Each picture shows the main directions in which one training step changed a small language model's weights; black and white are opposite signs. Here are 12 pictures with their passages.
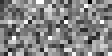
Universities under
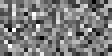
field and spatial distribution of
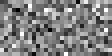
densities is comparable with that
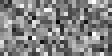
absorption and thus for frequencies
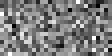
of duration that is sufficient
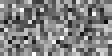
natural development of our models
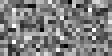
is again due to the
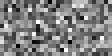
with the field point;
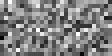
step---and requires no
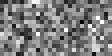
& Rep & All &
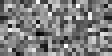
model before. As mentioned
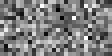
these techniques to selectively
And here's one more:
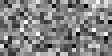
The wind is time
